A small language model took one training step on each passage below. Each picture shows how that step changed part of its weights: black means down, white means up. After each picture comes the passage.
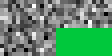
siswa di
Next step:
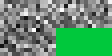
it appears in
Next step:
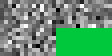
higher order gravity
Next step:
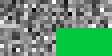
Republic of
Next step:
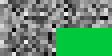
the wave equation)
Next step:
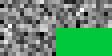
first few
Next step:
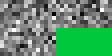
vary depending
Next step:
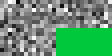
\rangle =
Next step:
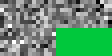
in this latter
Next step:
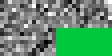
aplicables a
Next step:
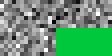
to compress the
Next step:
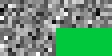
natural way to
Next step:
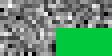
ham shularning
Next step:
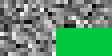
properties mentioned
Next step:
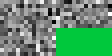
como solução
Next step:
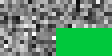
la mayoría
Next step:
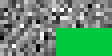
et pour 3 %
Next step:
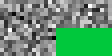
bir qancha
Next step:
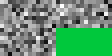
the vacuum energy
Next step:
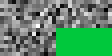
través del
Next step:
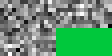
practical program for
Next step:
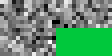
of membrane
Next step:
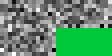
impact parameter, a
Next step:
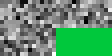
on the grey
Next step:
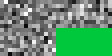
numbers for the
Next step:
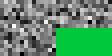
are difficult
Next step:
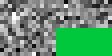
this material are those
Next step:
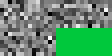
showing the
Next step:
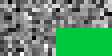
retrato de
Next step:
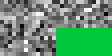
an UHV
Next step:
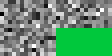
de tendencia
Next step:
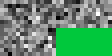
tocar com a
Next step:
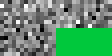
corrected similarity
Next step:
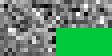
use ${\tt
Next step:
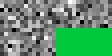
contribute as a
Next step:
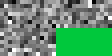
Tong University as
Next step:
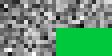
w formie
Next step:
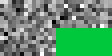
of congestion
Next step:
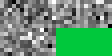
a field in the
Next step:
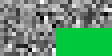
field. This
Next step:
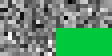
as \be
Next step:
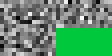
A obra de
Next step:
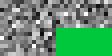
martial law
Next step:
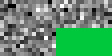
dentro das
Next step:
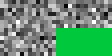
sender and
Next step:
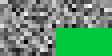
the influence of
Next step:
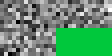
do couro –
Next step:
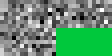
contrast to the
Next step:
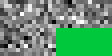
measure are not
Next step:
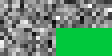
los principales
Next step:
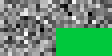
it is possible for
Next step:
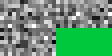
initial amplitude of the
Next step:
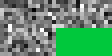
internal control over
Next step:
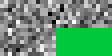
crítica que
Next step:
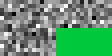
важно и
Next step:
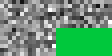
state. The
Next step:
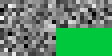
natural defenses
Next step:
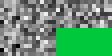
function of halo
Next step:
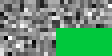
está em
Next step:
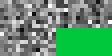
au Maroc
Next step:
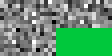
tile is
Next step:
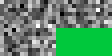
fact differ from one
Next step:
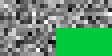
is that the relation
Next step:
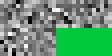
on larger scales
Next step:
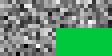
will call it
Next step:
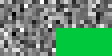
uma realização mais
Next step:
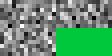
and references
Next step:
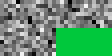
that is, on
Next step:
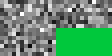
measure the local
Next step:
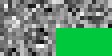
the wavelength in
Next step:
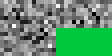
are typical in
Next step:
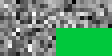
is on the
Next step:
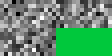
Both of the
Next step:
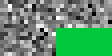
profile in
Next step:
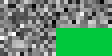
national gender
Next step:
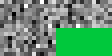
uma universidade
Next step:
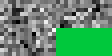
number of smaller
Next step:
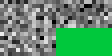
flux'' features
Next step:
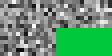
frame or backing
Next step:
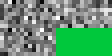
A - A
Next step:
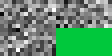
do observe
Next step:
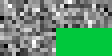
modeling, we
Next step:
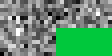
to dominate the
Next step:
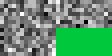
particular basin of
